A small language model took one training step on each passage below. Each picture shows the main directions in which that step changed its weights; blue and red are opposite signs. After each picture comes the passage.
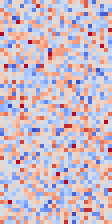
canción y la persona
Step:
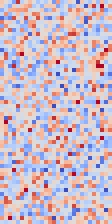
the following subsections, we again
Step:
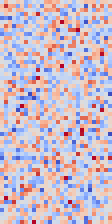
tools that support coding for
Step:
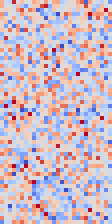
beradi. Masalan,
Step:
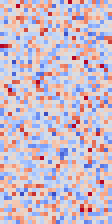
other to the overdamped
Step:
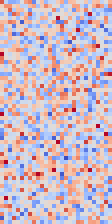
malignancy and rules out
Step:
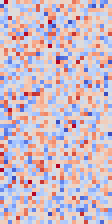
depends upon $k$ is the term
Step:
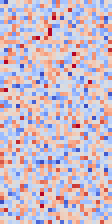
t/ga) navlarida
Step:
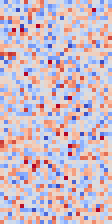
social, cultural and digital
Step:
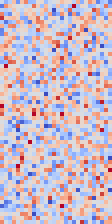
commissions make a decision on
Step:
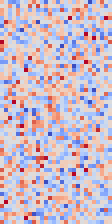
Gaulding JV, Motta
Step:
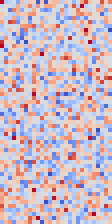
Okaiyeto, K.,
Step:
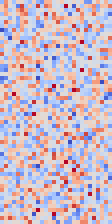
10 different sub roles to address all the
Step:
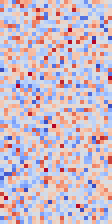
such as Ayurvedic,
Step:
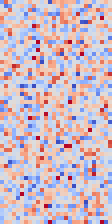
in every class: a median
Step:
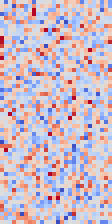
context, SerIoT
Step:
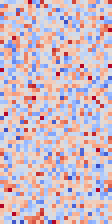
in vivo environment. HA
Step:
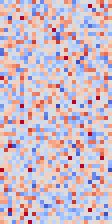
interactions with donor and
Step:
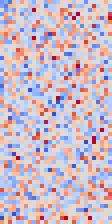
izlanishlar olib
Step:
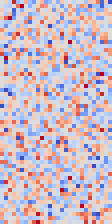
of the superconducting host change
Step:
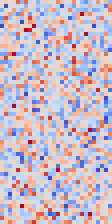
requirements traceability as the association
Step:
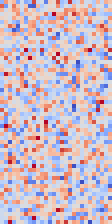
alle Insektenarten
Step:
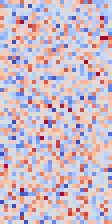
bul jerde hár bir
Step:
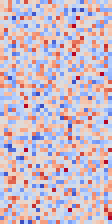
tüm elemanları için
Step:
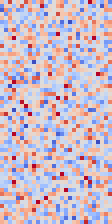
experimental results and the results of
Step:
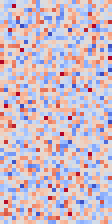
alcohol exhibited
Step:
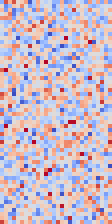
as a result of pathological mutations
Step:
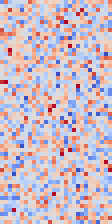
deste ângulo e o
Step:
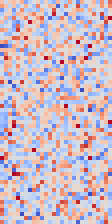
the range 0-6 $\mu
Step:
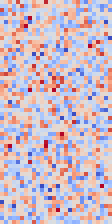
and appointment availability (Table
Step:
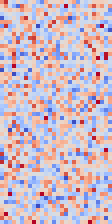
different approach to explain the $R$ and
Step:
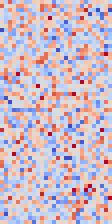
melanggar lalu lintas
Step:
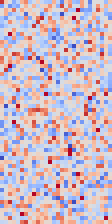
Mende religious and magical
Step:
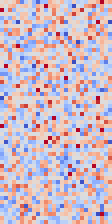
structures. Moreover, macro
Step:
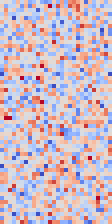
pinned to the bottom
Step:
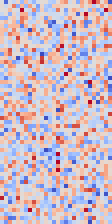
neste estudo foi
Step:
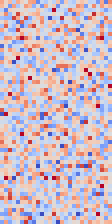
the intermediate mass SM
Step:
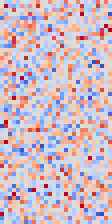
of siddhakala
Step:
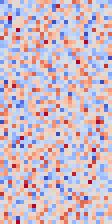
a neighbour during $\delta
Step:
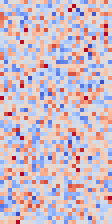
research in educational sciences. –
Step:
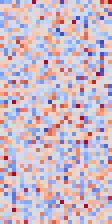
Thermal conductivity of our
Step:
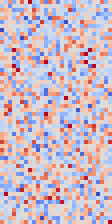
executable counterpart of
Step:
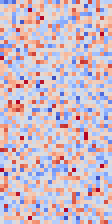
the patient together with
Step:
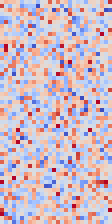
single sensor scheme and the
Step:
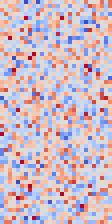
process of two metals, which are considered
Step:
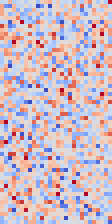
a detailed analysis of these
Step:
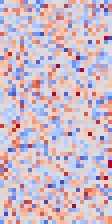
which allows analysing different types
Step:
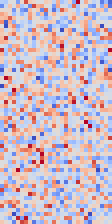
lower side of GEM is the
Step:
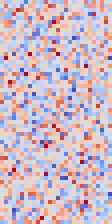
as nearly all these cases are of
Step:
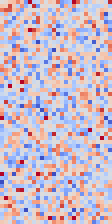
than 2 weeks duration.
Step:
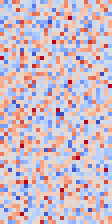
подготовленных к
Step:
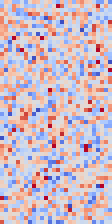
grained clay rich soils particularly
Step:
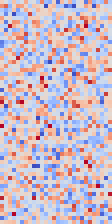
2007). Measurements of other
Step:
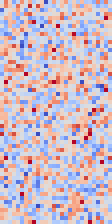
brings extended support to the
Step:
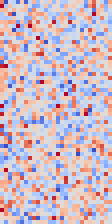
based on $SU(6)$ and
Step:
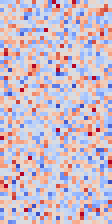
feature of a metallic fancase
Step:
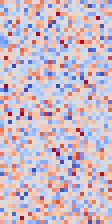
one becomes when expectations
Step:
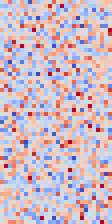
sigmoid transformation of the
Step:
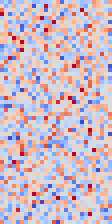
\end{figure} For the simple
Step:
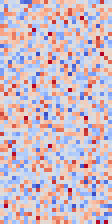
Signals from an axion dark
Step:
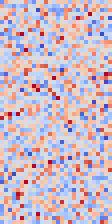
investigated. Finally, we
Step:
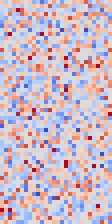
уларнинг сони
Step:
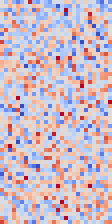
demonstrates the applicability of the
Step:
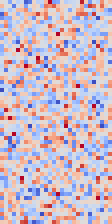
have focused on the effects of
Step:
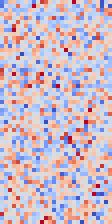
an optimal AR (as the
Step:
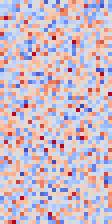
to the fundamental representation we also
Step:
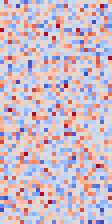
current distribution board. A few
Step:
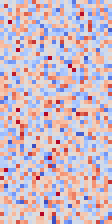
volume tendency terms
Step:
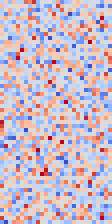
dan tempat berbeda
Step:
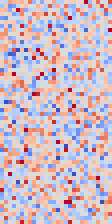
одной генерации на
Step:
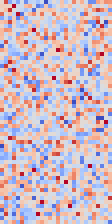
A 2005 survey of eleven
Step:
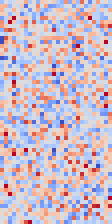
tiempos de cosecha no
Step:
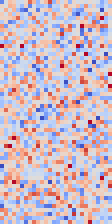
hatched on the 23rd
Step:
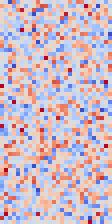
subject to inter-user variation
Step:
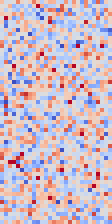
here we will first argue that a
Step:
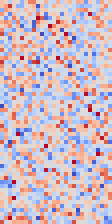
``05'' subgroup of
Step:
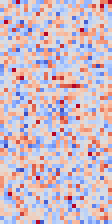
phase coherent interaction between the
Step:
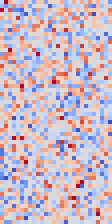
as co-product, ca.
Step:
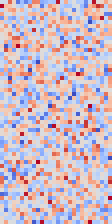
inject data directly from the user
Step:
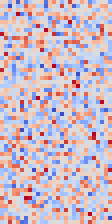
is complemented by the use of an energy
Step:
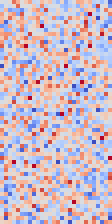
MW for one beam, which is
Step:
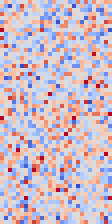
with the project contributors in the
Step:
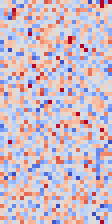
of Canada balsam was
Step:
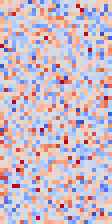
planejar as atividades
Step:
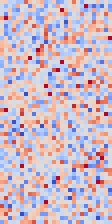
to this study Statement of informed
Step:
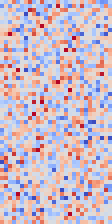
parity. The $N_2$ so
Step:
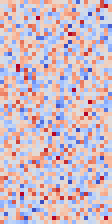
Tanzania, and a
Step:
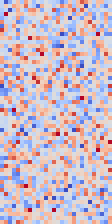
2, an analysis of different studies on the
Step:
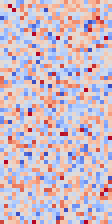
Indices in Screening Beta
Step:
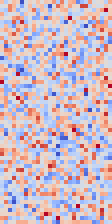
velocity profiles deviated
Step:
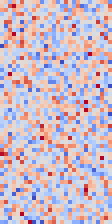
nas Águas e
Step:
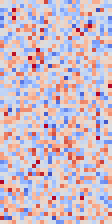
docente se centra en el
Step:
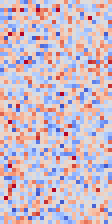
grade I and II undergoing
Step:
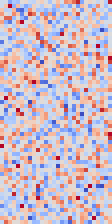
cross-helicity effects into
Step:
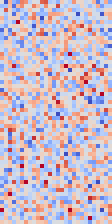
molecular and solid-state
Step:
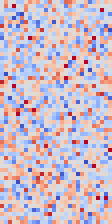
activity, namely, the
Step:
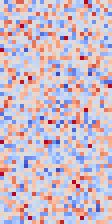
недопущению и
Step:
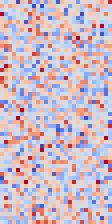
ice phases. The numbers
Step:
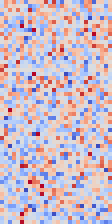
importantes que a menudo se
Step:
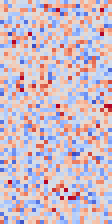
women, they were expected to present
